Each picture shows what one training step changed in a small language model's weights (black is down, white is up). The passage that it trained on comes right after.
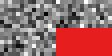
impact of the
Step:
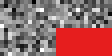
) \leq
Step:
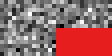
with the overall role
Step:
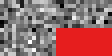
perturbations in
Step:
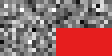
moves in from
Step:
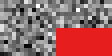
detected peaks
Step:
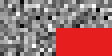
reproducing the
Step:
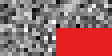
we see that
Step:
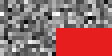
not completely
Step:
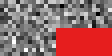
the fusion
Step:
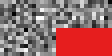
Finally, we
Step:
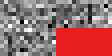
Gibbs state
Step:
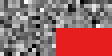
just needs to
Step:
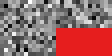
coming from
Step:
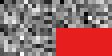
evolutionary state.
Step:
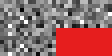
represent the experiment and
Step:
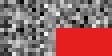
cooling during the
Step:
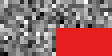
output power of
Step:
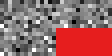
organized as
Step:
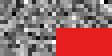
corresponds to initial
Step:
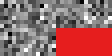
remarkable for
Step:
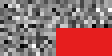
if $\alpha$
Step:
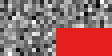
employs as
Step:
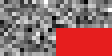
motion models.
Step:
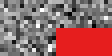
straight line represents
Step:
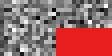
construct on
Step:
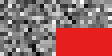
to gain
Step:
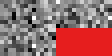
dependence of the
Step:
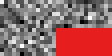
be addressed to
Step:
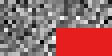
of cosmic
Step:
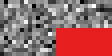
groups, but
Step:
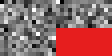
behavioral features.
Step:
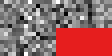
pumping of
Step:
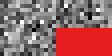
savings that
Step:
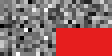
(mainly on
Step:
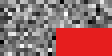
the simulations and the
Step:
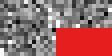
between LAO
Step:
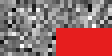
of Physics and
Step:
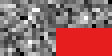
}% \providecommand
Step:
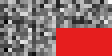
of the interface by
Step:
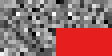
locations predicted by
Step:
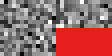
features a reduced electronic
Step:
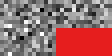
the CDW
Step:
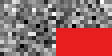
conserved. For
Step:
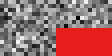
the working
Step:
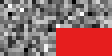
is largest
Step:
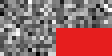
$d$ are
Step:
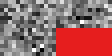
the fraction of independent
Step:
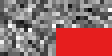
on the note.
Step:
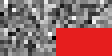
DLSB effect
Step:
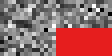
on the nature
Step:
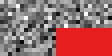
this method with input
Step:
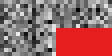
a wide spectrum
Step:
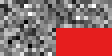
day and
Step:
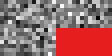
by its central charge
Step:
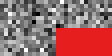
(see Section
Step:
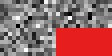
wrote the
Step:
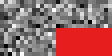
personal information
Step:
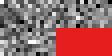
be explained
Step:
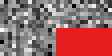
are shown in
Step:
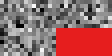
sensing matrix
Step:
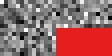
be used with
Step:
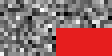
mean field approximation is
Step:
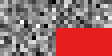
of approximately 10
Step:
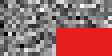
vector, pressure,
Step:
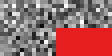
oxygen atoms
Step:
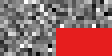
q$ and
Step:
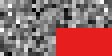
thin films
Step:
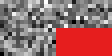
position and momentum from
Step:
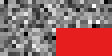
are represented by
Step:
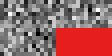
E = \hbar
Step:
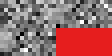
the total number of
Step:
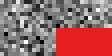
curved surface is
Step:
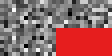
band gap is
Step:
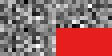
for Pin
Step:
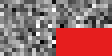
20 text classification
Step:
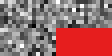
of this sort
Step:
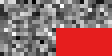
in dense stellar
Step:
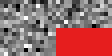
bands; the
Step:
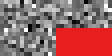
rather than its
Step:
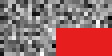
for a matrix differential
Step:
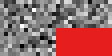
in bits,
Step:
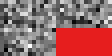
of the laser
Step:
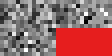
a direct correspondence
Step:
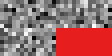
providing an
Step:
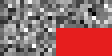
given for the
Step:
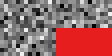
limit from which the
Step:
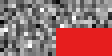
resulting $\mathbf
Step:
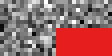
position $x$.
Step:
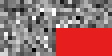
water) both
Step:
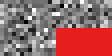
then checked
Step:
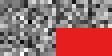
a closure relation
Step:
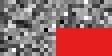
on the transition of
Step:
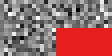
fit these regions with
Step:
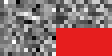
the vortex
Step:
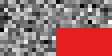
the optimal reference
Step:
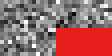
threshold of the
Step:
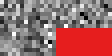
generate the masses
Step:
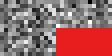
are discussed in various
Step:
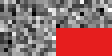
A superoperators
